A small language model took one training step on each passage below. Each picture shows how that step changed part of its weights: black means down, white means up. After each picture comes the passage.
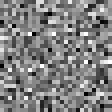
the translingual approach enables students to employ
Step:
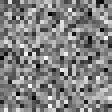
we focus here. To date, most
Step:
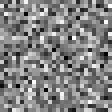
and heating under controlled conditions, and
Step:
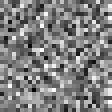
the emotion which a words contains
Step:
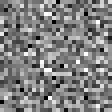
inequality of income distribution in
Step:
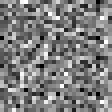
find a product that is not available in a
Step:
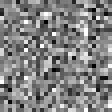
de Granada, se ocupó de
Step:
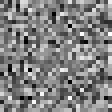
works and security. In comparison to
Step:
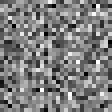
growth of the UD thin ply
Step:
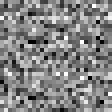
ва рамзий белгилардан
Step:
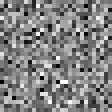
факторів на зміну
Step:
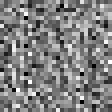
з увігнутими
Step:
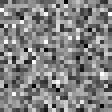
by the possibility to record the talks several
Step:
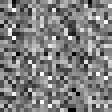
με τη
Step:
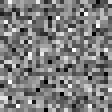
that the hydrogen bonding interactions
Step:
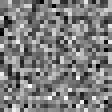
désormais les chercheurs
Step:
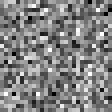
Watching cartoons, and yet learning
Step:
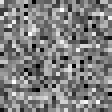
presented with nodules (27%) as the
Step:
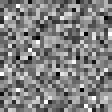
not requires discovery phase. The Web
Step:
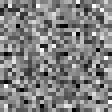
включаются нормы
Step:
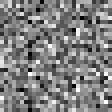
74, sostiene que “...
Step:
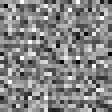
learn a language? Q11.
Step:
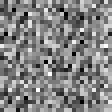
установлено, что у
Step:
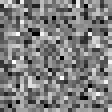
L'approche suivie dans le
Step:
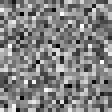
future challenges. It reflects a global
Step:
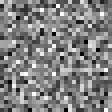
on stationary objects were detected and
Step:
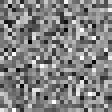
inversion and accumulation devices
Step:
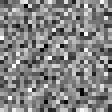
information, therefore, the use of information technology
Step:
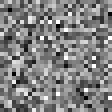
sphincteroplasty are important
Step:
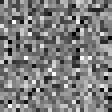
absorção de água,
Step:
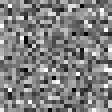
were found to be 0.0307 for
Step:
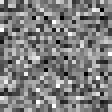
Остеоартроз –
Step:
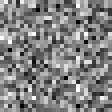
y un rango de medidas que se
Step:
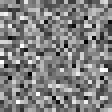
Results and discussion The synthesis of
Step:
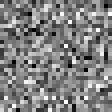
subjects & Distance between subjects
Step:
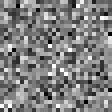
transformación, como contraposición a
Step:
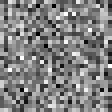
бўлиб, ахлоқий
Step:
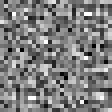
dangerous for the survival of
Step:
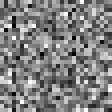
EU. Results from reporting under the nature
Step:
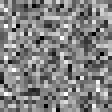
уруш даврида ҳам
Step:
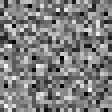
of demand in the domestic market; -
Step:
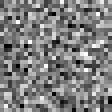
nedeniyle proaktif
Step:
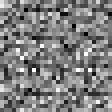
va o'zini o'zi
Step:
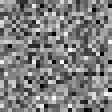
both prevalent themes (artistic
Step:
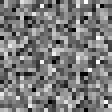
utilizatorilor, afectând
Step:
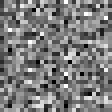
1 tahun, tetapi
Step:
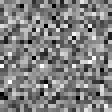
of how the sequential order in which consumers
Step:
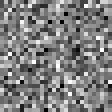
the flask until the contents
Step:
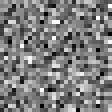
móvil española de
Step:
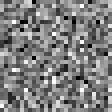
demandeurs principaux en 2000 et
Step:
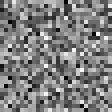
southern border from
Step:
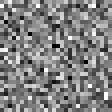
Vygotsky L.S.
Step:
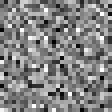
the lower class, the majority and the
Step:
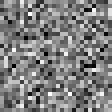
paper uses the existing archival
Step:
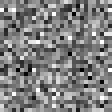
of aromatic polyesters. They
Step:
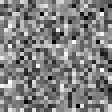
рисунками задачи и
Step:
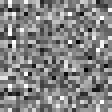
[6]. Достижение
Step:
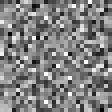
the research question on the extent nutrition
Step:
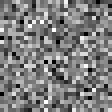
It is used for Formative,
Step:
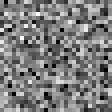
of regional enterprises: approaches to
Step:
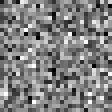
most common sign, and complementary
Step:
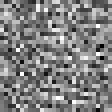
Acknowledgement The researcher is
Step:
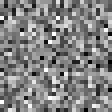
такие практичные и
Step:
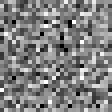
atardilar. Nomuayyan
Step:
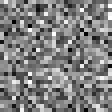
deportivas y culturales.
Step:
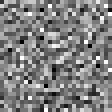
bhava or stands in Second
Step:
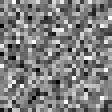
Technical Complex “Surface
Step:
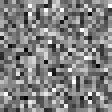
devices, Browsers,
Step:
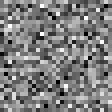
would be void. Sometimes the
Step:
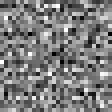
durante o armazenamento? 15.
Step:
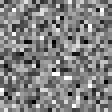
and the language teaching should be emphasized
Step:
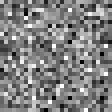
test, the inflation factor values of all
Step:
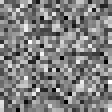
that social stressors like peer rejection
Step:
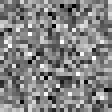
efficiency. To analyze the performance, we design
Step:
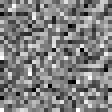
frequencies than those used for previous
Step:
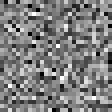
of the data. 2. **Cost
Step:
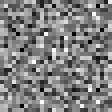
acabará siendo reconocido
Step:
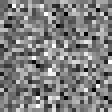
3.2. Aridity Index
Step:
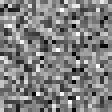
старшого шкільного
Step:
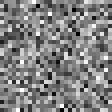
disease. *Int J Mol
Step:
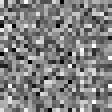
within the Digital Research Alliance of
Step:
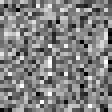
по причине смерти или
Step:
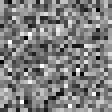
(*concretization*) dari
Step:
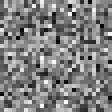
формує цінності та
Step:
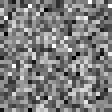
will reflect those consequences, which
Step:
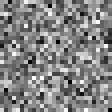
References 1. FAO;
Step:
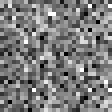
що здійснюється
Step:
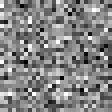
olarak adlandırdığı
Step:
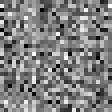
on Information Science and Communications
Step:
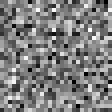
de natureza eclesiástica,
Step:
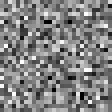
when tourism in the Y Ty
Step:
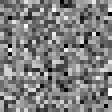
generalización de las áreas de
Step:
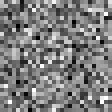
de talents dans la protection des
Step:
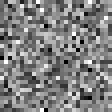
здатність до прийняття
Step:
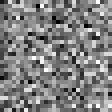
Oregon, USA,
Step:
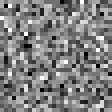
могут быть как
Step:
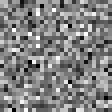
of AI in education. Excellent
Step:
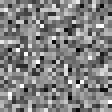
Osiyo tarixiy
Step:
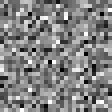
contribui para que o tempo de
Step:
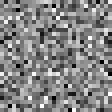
sustainable, and highly competitive
